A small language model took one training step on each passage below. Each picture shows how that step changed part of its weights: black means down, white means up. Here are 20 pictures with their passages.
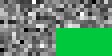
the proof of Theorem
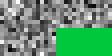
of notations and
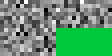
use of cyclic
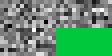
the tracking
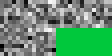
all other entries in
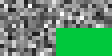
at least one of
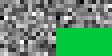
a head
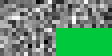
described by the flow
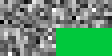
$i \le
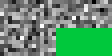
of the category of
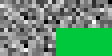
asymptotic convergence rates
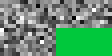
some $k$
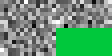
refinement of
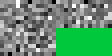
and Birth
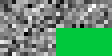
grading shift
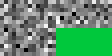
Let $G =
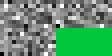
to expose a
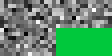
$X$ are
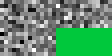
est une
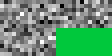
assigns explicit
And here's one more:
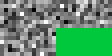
of China
